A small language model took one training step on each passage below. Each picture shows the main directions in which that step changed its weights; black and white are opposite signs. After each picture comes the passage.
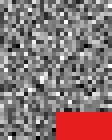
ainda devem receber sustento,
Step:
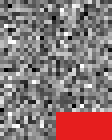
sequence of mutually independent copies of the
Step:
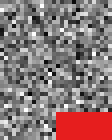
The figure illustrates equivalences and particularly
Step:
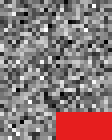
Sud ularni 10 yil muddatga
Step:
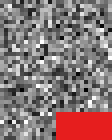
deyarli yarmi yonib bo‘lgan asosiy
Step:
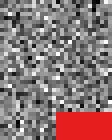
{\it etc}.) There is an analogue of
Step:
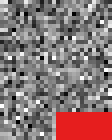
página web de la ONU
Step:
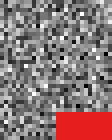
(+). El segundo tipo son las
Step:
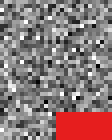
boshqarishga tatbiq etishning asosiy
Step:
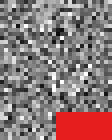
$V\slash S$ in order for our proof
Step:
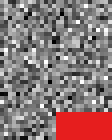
of this appears in the work of Hitchin
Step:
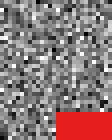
graphs whose bicircular matroids are
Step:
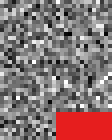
$p_\alpha \leq p$ and $$
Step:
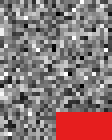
directriz para las representaciones que los docentes
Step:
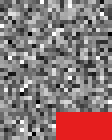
горизонтальную составляющую
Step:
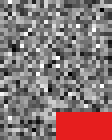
tedious) analysis of functions follows. We
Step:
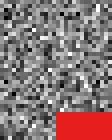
viscous Burgers' equation. The problem was
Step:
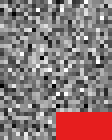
If $\mu = \mu_0$ then equation
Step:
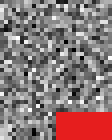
traw i ziół poprzez
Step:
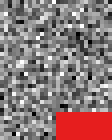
Нова зовнішня політика
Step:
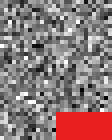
would be non-birational, since we can
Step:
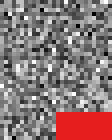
з управлінського обліку можна
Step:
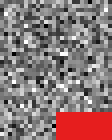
mal distribuidas, puede facilitar la
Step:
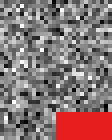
forms a single commutation class, then we call
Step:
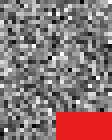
به خدمات دیگری
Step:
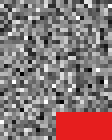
турли қарашларга дуч
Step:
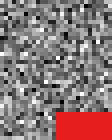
by \eqref{L0-Ltau},
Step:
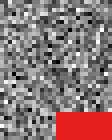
de seu desempenho nacional. A
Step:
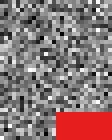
(музикий, визуал,
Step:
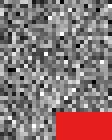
М.: Педагогика,
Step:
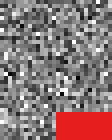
the basis $\{ \lambda, \mu \}$ for
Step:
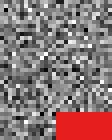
a chave de abóbada do sistema de
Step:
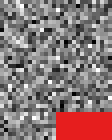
податку має надходити до
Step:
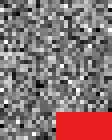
physics\cite{Sm}. The
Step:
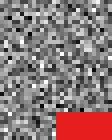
больших семей в перспективе
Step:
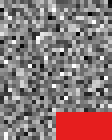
Magma}: \begin{itemize}
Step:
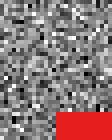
услуг. Она отражается в
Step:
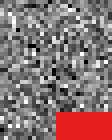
Wertschöpfung. München
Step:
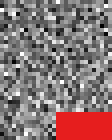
Let \begin{equation*} \psi =\left(
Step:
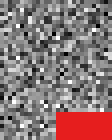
control $u^*_n(t)$ is determined by
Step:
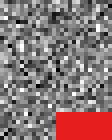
с. 20. Устинова Н.
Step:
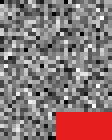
\\ & G\rrto\ddto &
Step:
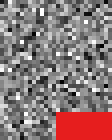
tentang persepsi dan minat
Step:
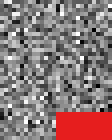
слова: Развитие личности
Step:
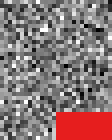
borishi bilan bog'liq bo'lgan
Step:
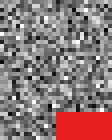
and $\Lambda^m$ are not isomorphic as
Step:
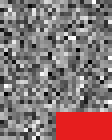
minúscula, como los que se dan
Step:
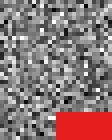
ислохотларда уларнинг ҳам
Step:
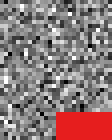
\newcommand\vn{\vec n}
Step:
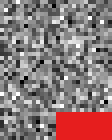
διάρκεια των
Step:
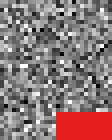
\Height); \coordinate
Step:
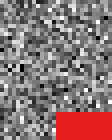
mis queridos lectores a dieta -
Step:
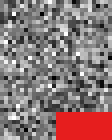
entreprise de service. Pour réussir,
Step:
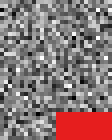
\textit{path} $\Gamma$ for
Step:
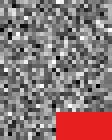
= \Delta_{\varepsilon}\cdot f_*
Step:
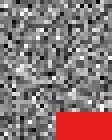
перечня вопросов, которые
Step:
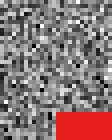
que existen para protegerlos. Esta ponencia
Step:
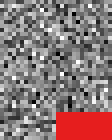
A (SE-A) or momentum then
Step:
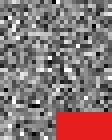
van de omzet; van elke groep
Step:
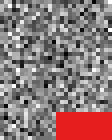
disponibles, elle constitue, pour
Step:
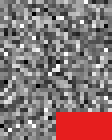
the following equation holds \begin{align*}
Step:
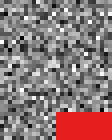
що свідчить про необхідність
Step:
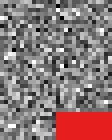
the dimension of the isometry group and the
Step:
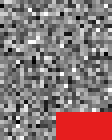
64 та беморда изланиш
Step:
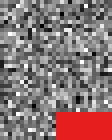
element of $\fg$ is conjugate to an element of
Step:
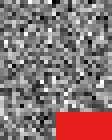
takomillashtirish orqali (fraktal)
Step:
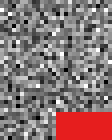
\ref{assB} is equivalent to the
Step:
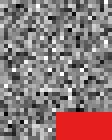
sums of modules from $M$, and
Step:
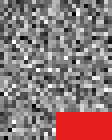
se deve somente à gravidade do
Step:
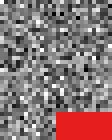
М. Грамматическая
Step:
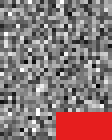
\Rightarrow S(x)$. But since $q
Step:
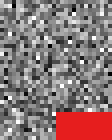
estimates. They apply to a general,
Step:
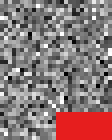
the standard model was left running for the whole
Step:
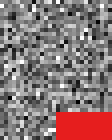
A standard way of constructing an approximation to a function
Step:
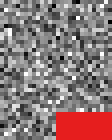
Au total, 10 commerçants sur un total
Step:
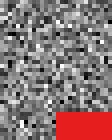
$\epsilon$ is fixed and the sizes of
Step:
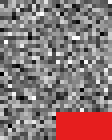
well as a quadratic time algorithm to solve (so called
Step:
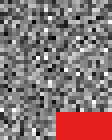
ақли деҳқончилик,
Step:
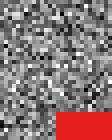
of the (\ref{SPE}) if and only
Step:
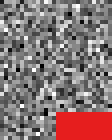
isotropic medium. In particular, we
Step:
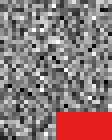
бойынша білім
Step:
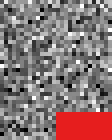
rivojlanadi. Agar ushbu jarayonlar
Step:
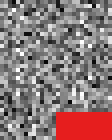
o'qituvchi va o'quvchilar faoliyatini
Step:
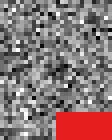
mag'zi to'q so'zlar
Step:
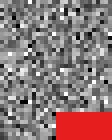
finite index normal subgroups $L_n$ that
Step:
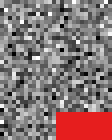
Freundinnen mit und ohne
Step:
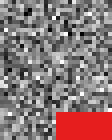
$i, 1\leqslant i\leqslant n$,
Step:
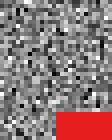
< 1/2$. Both concepts can be
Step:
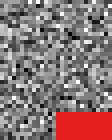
the restricted root $\lambda$ positive whenever it is
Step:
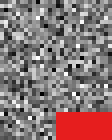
is dan ook beperkt tot de
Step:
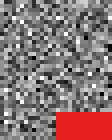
each degree of freedom is updated
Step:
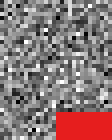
suggesting a first-order convergence in the
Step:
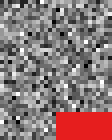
сприяють прозорості,
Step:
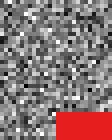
noqonuniy chegara o'tishiga
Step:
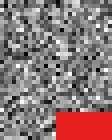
în cauză calitatea de
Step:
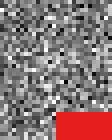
\proclaim{ Theorem \thB } Let
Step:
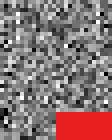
Elsevier. - LUENGO,
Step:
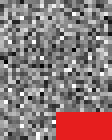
многие исследователи
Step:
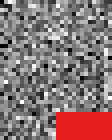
triangulares habentis, quorum
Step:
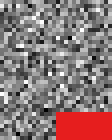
Birkhauser, 2024.
